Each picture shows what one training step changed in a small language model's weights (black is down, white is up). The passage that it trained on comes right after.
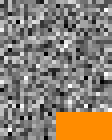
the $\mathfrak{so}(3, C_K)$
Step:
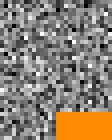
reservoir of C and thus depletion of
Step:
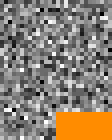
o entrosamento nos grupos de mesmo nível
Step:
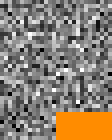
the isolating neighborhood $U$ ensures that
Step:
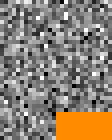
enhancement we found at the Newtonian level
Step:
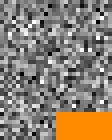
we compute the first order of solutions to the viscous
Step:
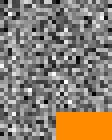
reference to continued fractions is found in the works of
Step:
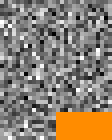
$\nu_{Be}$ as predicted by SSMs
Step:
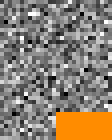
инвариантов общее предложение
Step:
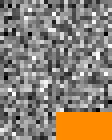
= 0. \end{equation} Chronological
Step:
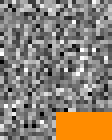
(in the form of a starburst with
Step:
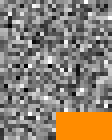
XL FD node after analog combining, considering both
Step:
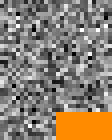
\end{Def} We have the following commuting
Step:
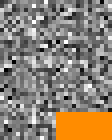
assumption that the initial state is the ground state of the Hamiltonian
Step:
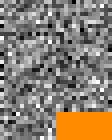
истории статус отдельного
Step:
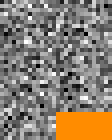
Belajar klasikal pada
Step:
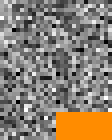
пропедевтика педіатрії
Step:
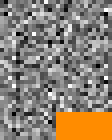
volume) going to infinity while $\limsup_k
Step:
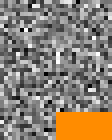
Iqtisodiy islohotlar
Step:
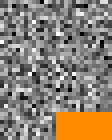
is the measurement error (or the noise). In the
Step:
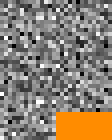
boundary components and indicate how it has to be adopted to
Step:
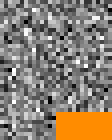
compact spacelike hypersurface of
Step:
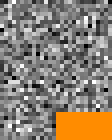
one of the subsystems: \begin{eqnarray}
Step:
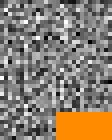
environment, by performing logic operations on binary numbers
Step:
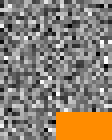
have an absorbing state (`extinction')
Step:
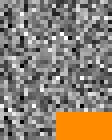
times, growth, development and yield capacity, and the influence
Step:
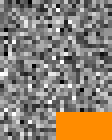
M. Barawi, R. Biele,
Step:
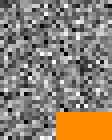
Занятия атлетической
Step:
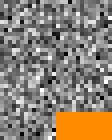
for some $i$. For each $i$, we do
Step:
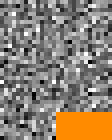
tekshirishda yoki yangi
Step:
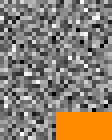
standard deviation $\sigma$ is no more than
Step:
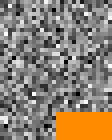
It is a measure of a parallel system's capacity to
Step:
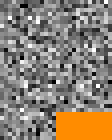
of the equation \eqref{Eq-1.12}
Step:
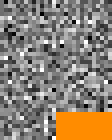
the inequality $$\mu(\tilde S^m\tilde
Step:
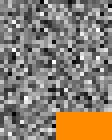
\ref{thm:2} is not true, so
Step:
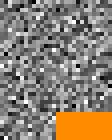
tabiatni jo‘sh tiradigan”
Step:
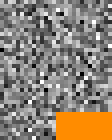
where $S$ is a bounded invertible operator.
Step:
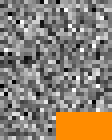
the wind of the AGB star prior to common
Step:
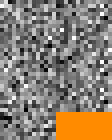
РСФСР от 30 сентября
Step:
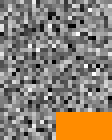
of a set of $n$ independent mutually commuting
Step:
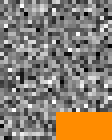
obtain the Proposition. \enddemo Set
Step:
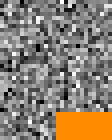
during regeneration cycles of random lengths distributed according
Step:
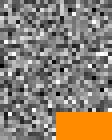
\mathbb C$. Note also that any $\alpha \in
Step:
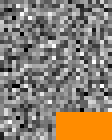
és sok-sok ember
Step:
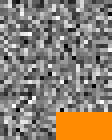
and (\ref{exception}) hold, but is much
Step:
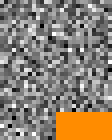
to derive the physical parameters of the system. This model consists
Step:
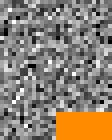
path integration~\cite{Grosche92}. The
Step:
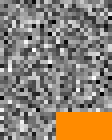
called conservative if there is no killing and a
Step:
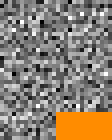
the frame operators of $\{x_n\}$,
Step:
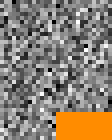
un esfuerzo extraordinario. -
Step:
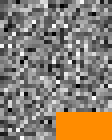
етмаганлар ўртасида
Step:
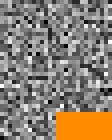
\begin{teaserfigure} %
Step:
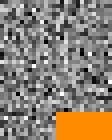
Portanto, é de extrema importância
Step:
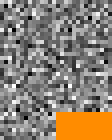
s y J r, J. H. —
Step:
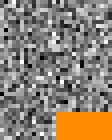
= {{Sesana}, A. and
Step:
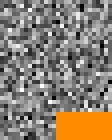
justified, and objects are sometimes validated as
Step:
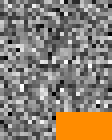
must stay within the red boundary, avoid the
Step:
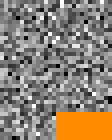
outsourced cloud DL scheme illustrated
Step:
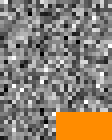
durum, öğretmenler için
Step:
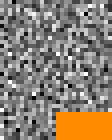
забт этган. Турк ҳокони
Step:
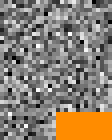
nomutanosibliklarni kamaytirish
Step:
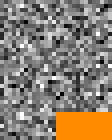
field by tilted toroidal field coils}
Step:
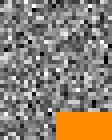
relaxation dynamics governed by the Lindblad
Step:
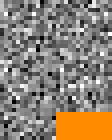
mejorar su comprensión y habilidades
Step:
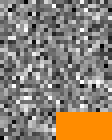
typical internal precisions (0.5-2
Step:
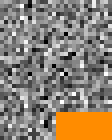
um princípio constitucional expressamente
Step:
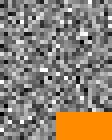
the energy of a photon is smaller, the relative modification
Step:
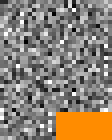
deslizamento controlado durante o movimento
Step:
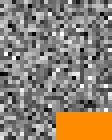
bump in the line profile that would be produced by the
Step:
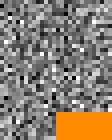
the high-state flux (where pulsations were
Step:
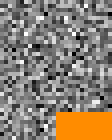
increasing $\kappa$. According to Fig.
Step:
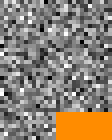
can not be quasismooth by \cite[Proposition
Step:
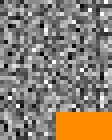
indicates the position of the static observers that
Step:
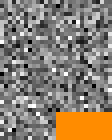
the nuclear magnetization $M$ versus
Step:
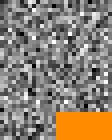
Q} \max_{1\leq l\leq
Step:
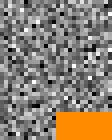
there exists a world where $\varphi$ is
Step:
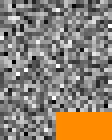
value. Then \[ 0 = \sum_{j
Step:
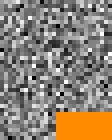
ежегодный альманах. –
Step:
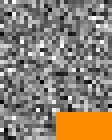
in action,} D. Reidel Publ. Co.,
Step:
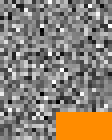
iborat. Integral geometriya
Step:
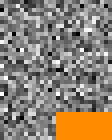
velocity and the magnetic field on the surface of the star may
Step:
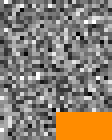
its tangent space $\tangent_\mPoint
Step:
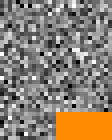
routing records and take the nearest
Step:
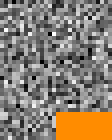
this file and creates a picture. This set
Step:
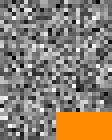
the distribution boom. The study found a decrease of
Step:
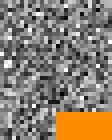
ritratto Borghese, notando nel
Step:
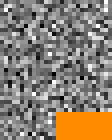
to investigate the dependence on $p_t^{\gamma}$
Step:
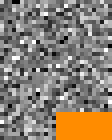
на свет в самом начале
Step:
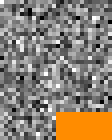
related vortex energy, since the density is inside the
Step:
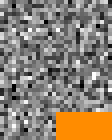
computed for 20 of the 100 repetitions. The results
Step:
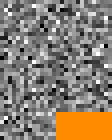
workflow: it asked to us to go from
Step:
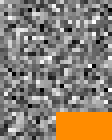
every $X \in \mathfrak{g}$.
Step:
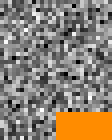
xil shaklda kelib, juft
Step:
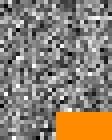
yondashuvni qo'llash,
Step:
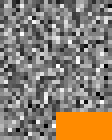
that (\ref{H1}) be valid, we obtain
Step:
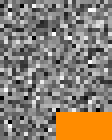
manufacturing facilities closer to these demand
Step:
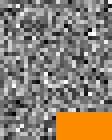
mekânsal değerlendirme
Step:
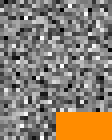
jarayonlari bilan bevosita bog‘liq.
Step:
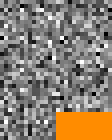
functions, and hence to extend its validity to the whole
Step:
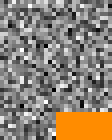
network reconstruction, we focus on the uplift of
